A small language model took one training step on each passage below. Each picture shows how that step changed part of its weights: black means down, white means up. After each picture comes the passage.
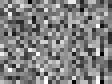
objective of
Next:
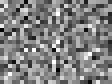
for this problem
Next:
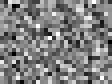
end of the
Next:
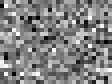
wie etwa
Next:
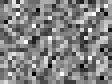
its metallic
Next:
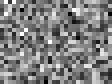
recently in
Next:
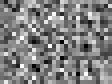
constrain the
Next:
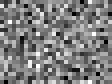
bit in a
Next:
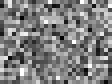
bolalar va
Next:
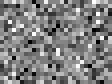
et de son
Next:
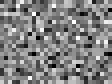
Unmut in
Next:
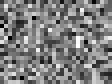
porém a
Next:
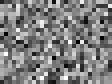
a momentum
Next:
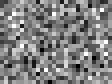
are set to be
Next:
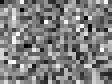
these results,
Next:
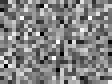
$\varphi$ on
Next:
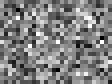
el nexo
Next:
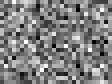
to be more
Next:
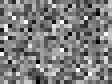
research is
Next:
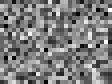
by a phase,
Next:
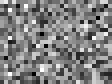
is relatively
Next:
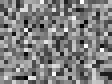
performed in the
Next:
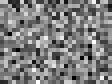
of the web
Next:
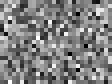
any Green
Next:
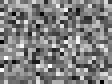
o trabalho
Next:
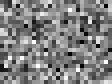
milliy va
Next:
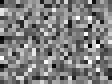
lowering the
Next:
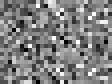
scatter of
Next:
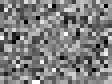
mental e
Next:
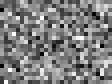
predicted the
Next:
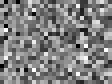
ya que
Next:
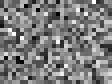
the direct
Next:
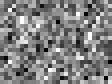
thin red
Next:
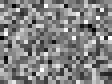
in the sample
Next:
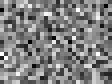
discussed in
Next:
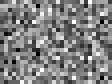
of the {\it
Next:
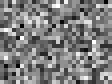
the system. The
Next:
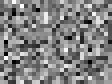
mesures de
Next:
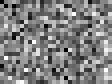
oficio de
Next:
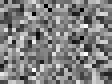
en el que
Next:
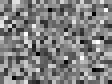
que sirve
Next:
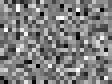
to adapt
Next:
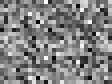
она ва
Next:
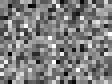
T'$ is
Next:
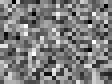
, adat
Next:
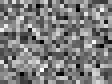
to a change
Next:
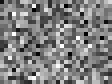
after the
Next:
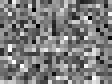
the edge spin
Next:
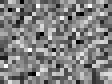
as seis
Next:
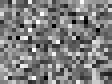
property. This
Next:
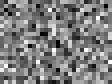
un amplio
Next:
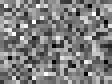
the mean value
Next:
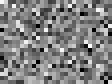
state, since
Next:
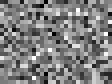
The two important
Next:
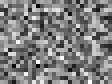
obtained from the data
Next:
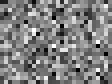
method reduces
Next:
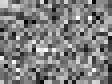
a general lower
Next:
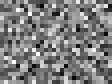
the ablation process
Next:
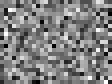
eV, was
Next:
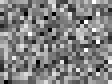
wide range
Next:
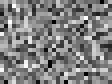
resulting in a
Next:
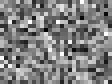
and $Q$
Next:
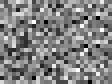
result in more
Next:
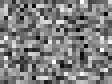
and exchange
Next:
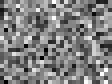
models are an
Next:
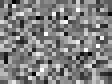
in the regime
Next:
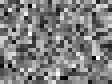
if the moment
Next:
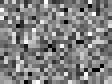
seems to
